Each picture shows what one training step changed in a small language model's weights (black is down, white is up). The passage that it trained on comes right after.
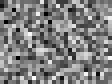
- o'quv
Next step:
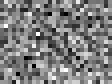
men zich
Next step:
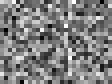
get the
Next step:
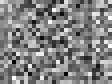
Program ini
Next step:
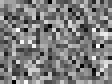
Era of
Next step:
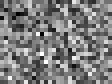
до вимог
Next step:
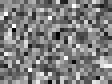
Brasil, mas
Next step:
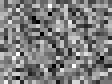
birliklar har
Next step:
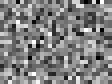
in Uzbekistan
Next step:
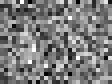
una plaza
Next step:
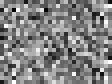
e, por
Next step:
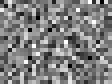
of development
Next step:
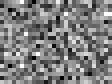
so'z bilan
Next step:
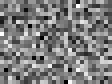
informações à
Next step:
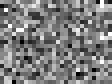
nodos por
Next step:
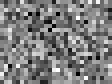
on sales
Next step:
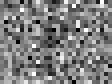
inovasi ini
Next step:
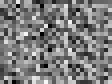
quanto ao
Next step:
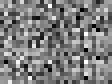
organizados em
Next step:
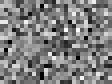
сторін і
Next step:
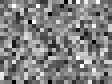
the Chair
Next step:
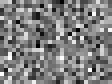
están pasados
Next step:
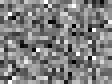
de fondo
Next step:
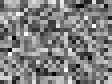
de importância
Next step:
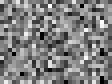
distribuida de
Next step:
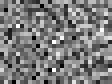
bir boshchi
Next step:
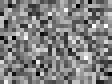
a información
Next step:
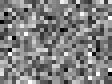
de un sistema
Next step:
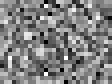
- доктор
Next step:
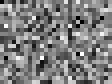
situation en
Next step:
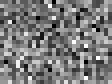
organizadas e
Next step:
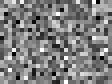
ne peut pas
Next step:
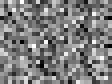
leads to
